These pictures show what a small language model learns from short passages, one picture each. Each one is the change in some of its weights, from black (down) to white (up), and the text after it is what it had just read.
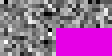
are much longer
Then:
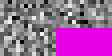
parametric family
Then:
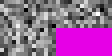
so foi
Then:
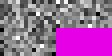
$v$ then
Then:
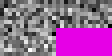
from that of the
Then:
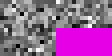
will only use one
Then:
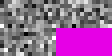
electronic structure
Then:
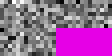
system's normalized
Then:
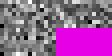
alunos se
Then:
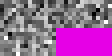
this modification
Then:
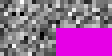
zu Köln
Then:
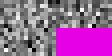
in a variety
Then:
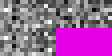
that, by
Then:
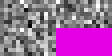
regulada por
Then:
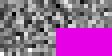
any $\beta$
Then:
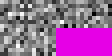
defects and
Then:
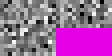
of periodic boundary
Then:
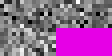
is merely
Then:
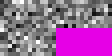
Science and
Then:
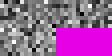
a nonnegative
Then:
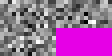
combinations of basis
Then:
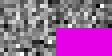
in the manner
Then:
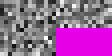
the homogeneous limit
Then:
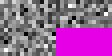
union of two
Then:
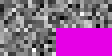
this may be
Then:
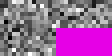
Nb region,
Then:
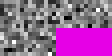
the changes
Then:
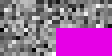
by peak to average
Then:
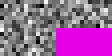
highlights the
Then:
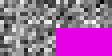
above, there are
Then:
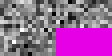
and integrals,
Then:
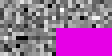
action on a certain
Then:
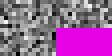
JC and
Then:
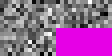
are a integral.
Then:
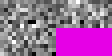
smooth manifolds the
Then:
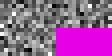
a detailed
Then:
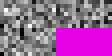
the consequences
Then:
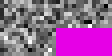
their use as initial
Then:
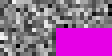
parameter and provided
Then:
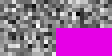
image. After
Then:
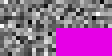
activas con
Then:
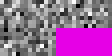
sur la performance
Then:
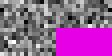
different elements; the
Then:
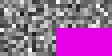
using the curve
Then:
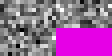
for simple bounds
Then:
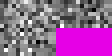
was shown that
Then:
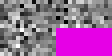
\medskip It
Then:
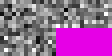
0$ from
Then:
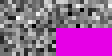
the western
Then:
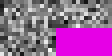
to Cohen
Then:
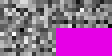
create the
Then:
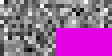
serve as a
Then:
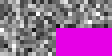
$A \in
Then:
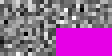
link prediction
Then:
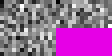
pollinos de
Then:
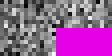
so that the energy
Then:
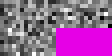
the covariance
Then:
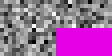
eng qulay
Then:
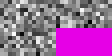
ratio $\eta$
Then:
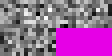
the modal and
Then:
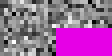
10 % of the
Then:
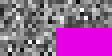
these functions.
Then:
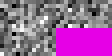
As we show in
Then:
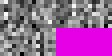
no Quadro
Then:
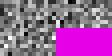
the paper, is
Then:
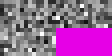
the remaining 2
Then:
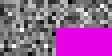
the extended,
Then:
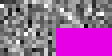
e sanando
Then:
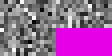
\rd z
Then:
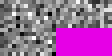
stays for
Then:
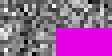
find a closed form
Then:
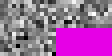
is certain choice of
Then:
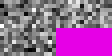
number k for different
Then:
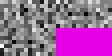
un elevado
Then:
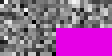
weak (of the
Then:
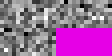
set of subgroups
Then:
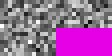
t$ is the
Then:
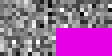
be a theta
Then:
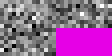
того, как
